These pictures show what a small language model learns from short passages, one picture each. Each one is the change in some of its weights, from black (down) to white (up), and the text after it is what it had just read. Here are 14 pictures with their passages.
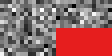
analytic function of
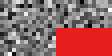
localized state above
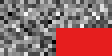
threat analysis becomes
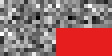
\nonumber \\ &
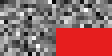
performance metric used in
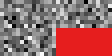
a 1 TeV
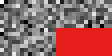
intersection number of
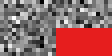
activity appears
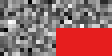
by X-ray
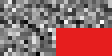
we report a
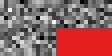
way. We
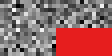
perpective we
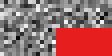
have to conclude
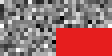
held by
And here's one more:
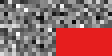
bu inson
